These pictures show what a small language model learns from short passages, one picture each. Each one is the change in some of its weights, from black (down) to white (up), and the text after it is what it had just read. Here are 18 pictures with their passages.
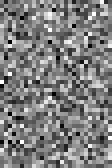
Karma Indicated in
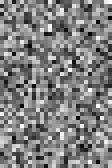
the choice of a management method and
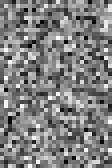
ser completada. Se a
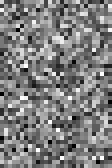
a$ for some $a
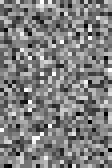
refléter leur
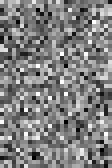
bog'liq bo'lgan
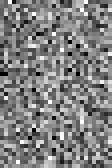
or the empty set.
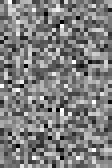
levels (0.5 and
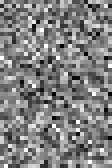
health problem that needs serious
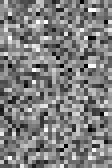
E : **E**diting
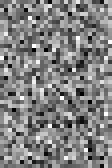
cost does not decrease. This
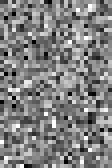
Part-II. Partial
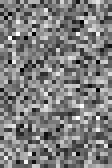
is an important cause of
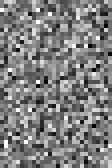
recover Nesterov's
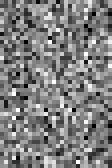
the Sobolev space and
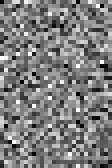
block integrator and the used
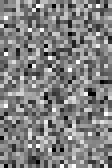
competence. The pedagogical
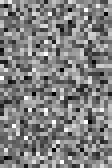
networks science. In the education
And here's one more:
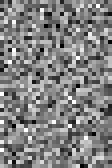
build up carbon scaffoldings
